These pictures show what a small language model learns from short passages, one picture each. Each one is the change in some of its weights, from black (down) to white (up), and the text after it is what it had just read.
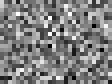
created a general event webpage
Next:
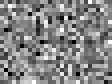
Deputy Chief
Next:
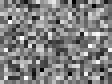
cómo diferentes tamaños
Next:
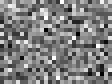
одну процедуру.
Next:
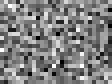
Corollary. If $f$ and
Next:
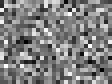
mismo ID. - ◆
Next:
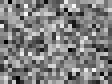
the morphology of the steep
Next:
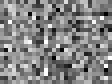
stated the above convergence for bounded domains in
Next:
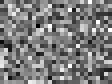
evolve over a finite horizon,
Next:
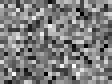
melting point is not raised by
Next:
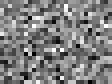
„W drodze”,
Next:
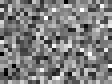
each year, of which approximately 50
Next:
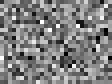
from total no. of fans
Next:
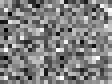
i.e. for the equation
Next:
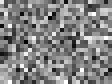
Eduard Stiefel
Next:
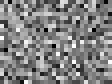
the scalar invariant model and the residual
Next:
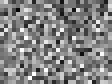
$\delta\in R$ such that
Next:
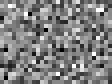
strategies in response to disruption
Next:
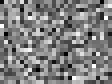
that given two polynomial maps $P$
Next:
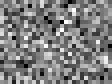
voluntary. All respondent data
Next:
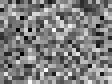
Cárdenas) presentan
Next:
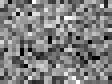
pile and is shown on the
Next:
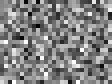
has been proposed and analysed by
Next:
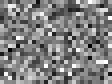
very nature of being a representation of
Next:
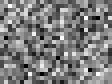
capacity and is updated as:
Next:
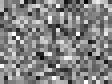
fractional dynamic systems, this paper
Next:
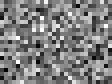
formulated and proved in the
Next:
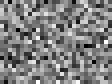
the ghostly) and
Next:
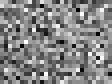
foram categorizados segundo a
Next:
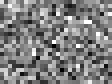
умумий хулоса
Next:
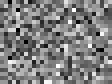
Simulation Nr. Culture
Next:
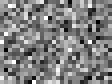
dat de Minister bepaalt
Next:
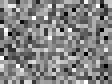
including vision, audio,
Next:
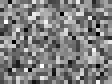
*de novo* designed
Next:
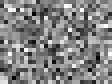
demonstra que a comissão
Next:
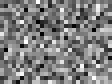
\node[orange] at
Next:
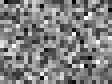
xonandalar tanlovlari va
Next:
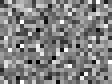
vehicle control has shifted
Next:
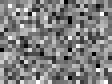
mehr bilan munosabatda
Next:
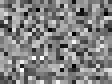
biblical motifs in
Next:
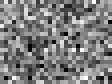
thereby actively engaging their students
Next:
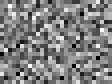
research data questions in our Human
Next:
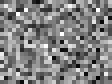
that limit human encroachment.
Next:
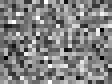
the value in the feed, multiplied
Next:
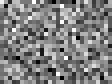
130 questionnaires were
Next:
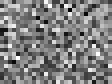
unfree labor. The article
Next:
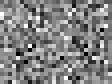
capture the extensive range of
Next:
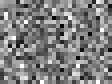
shaqırıq bolıp
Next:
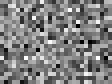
ideal defining these three points.
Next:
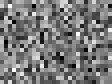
Область поиска:
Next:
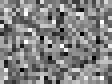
ifoda etilgan.
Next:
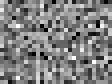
AI require in its internal
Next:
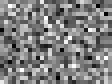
ist das *CityLAB*.
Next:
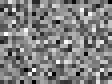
e-bike sales have
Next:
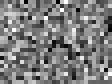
is between 4.5% and
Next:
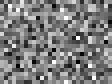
This can be constructed by working in
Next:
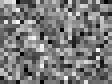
bemorni bezovta
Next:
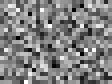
violence and children born from
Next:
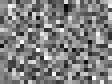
main areas and areas of life of
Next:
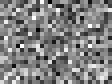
vehicles have passed through
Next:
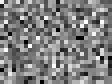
\rightarrow G/H$ denotes the
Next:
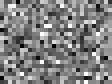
spectrochemical series.
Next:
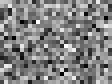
dalam Masyarakatnya*,
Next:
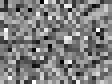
un desarrollo particular en
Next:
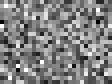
using the even-odd mode
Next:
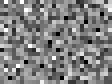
if $h_0$ and
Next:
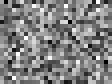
– Product Order Item
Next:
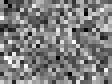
metrizable quotients,
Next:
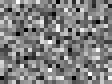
further leverage the guarantee of real
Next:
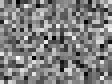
cares about grammar is sensitive
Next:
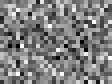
collected through observations, interviews and
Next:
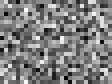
rat. *European Journal
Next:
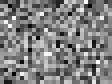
colon carcinoma
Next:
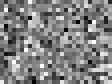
Edition. New Delhi:
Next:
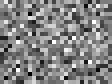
dan tidak sesuai dengan
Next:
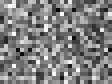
methods to insure success.
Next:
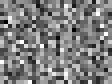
cheese made by factories were
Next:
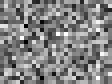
Arquiteto, que
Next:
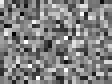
in prestressed concrete
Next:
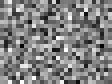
of vehicle $i$
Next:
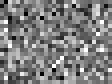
\end{eqnarray} where
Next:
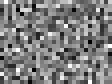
e toda a tradição do
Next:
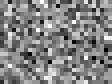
Kizi, S. G.
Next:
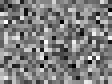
:= \tilde{\psi}\left(
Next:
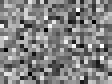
by experts in Tests and
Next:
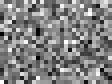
рельєф. Тільки
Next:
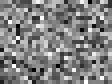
próxima. As complexidades
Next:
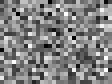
Idris, I.F.
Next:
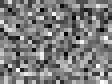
shell vibrations.
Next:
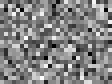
biometric observations at various stages
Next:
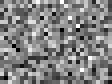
times to obtain \eqref{shift},
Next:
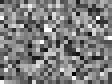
of the reformulation. This is
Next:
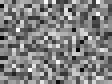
common genomic parameters: i)
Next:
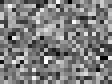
to medical applications. 3.
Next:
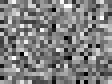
lemma. This new result is obtained from
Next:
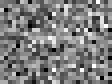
Characterisation: Grasslands
